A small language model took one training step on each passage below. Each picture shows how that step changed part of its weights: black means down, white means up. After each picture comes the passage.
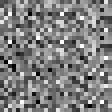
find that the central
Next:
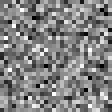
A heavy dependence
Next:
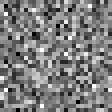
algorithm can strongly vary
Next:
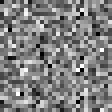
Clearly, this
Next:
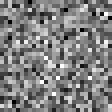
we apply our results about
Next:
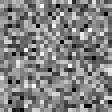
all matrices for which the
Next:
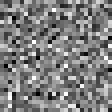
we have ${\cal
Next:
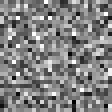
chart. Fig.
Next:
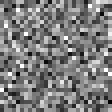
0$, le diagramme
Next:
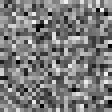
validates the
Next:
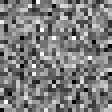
galaxies on the
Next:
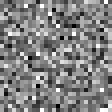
this paper to analyze
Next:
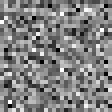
em}$, five
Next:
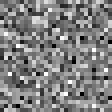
was partially supported by
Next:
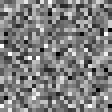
if $A$ is
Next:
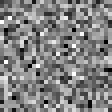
$ \Delta t $
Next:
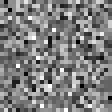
number of subsets
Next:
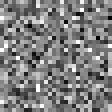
wide cone
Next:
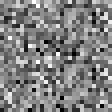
used to choose a
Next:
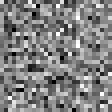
often clumpy,
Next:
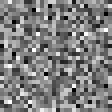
\bibitem [{\citenamefont
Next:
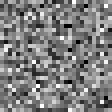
similarity threshold. Using
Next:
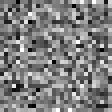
fluctuation Fourier light field
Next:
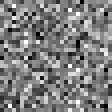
this convention, we
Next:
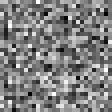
equivariant maps
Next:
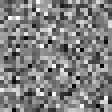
equality as in
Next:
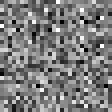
with mapping quantum properties
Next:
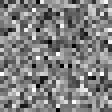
exceed the usual
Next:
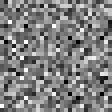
notational convenience
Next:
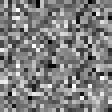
the unit vector basis of
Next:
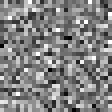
in non-collinear
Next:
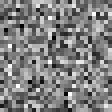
combined with a
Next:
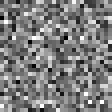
can be of the form
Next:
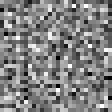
nonidentity element
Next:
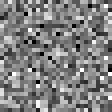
who enjoyed
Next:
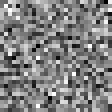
three dimensional space, but
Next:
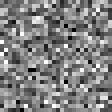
reconstruction based
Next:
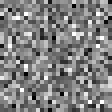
The purpose
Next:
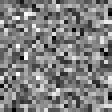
computer models by
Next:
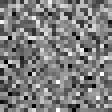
that the spectral radius of
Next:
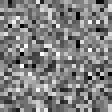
to network services
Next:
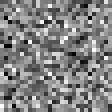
homomorphism is required to
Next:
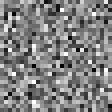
dispersion parameter,
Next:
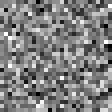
costates but
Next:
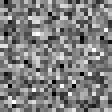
maximum is larger than the
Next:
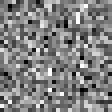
a differential field which is
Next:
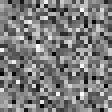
is approximately the
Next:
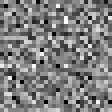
Z_2 \times
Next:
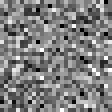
exists then so is the
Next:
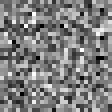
estimation of the
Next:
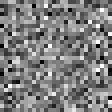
Russia and
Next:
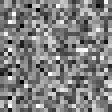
supplemented with
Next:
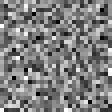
and thrust
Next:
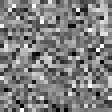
of the device.
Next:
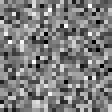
was released on
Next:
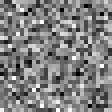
experimental variation.
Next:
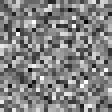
Then every triangle of
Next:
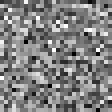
of character spaces \[
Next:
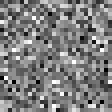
the limit $\dot
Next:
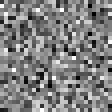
Kim\\ Department
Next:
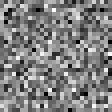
acquired an
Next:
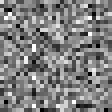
addresses the
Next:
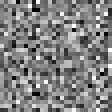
underlying category
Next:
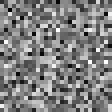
of a given cell based
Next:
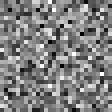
in the same way as
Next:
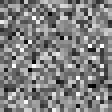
the magnetic coupling of the
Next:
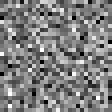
with the electric theory.
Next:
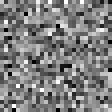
down or speed up
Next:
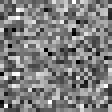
deformations, and its
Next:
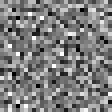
we extend the result in
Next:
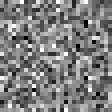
the repair.
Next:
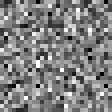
obtain, using that $
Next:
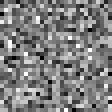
In all cases, the
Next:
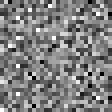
respect to the complex structure
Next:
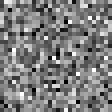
More detailed studies
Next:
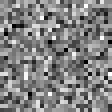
Rador for
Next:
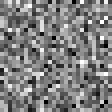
a parking function first
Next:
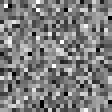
we can define a
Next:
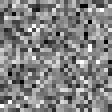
$f$ and for
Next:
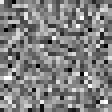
into a single,
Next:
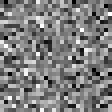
processes, which take
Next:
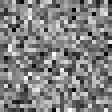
mediated by nuclear
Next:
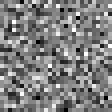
parameter also explicitly depends
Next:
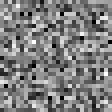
include: lateral boundary
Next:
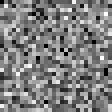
\small \centering
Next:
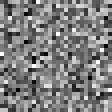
right hand side of
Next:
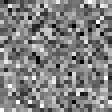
of the experiment. An
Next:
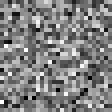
a way to treat
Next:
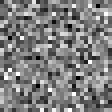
energy colliders over
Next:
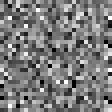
1$. In order to
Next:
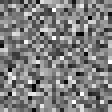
and the exact values of
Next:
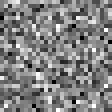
is negative and thus
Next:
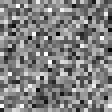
an extreme point
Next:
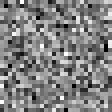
wave packet for very
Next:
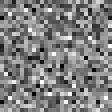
\hline 5 &
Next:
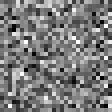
up to sign, we
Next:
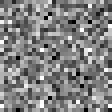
forces that are present
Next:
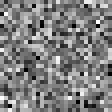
of a fixed term
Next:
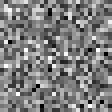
if the objective functions
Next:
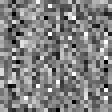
\langle \xi,
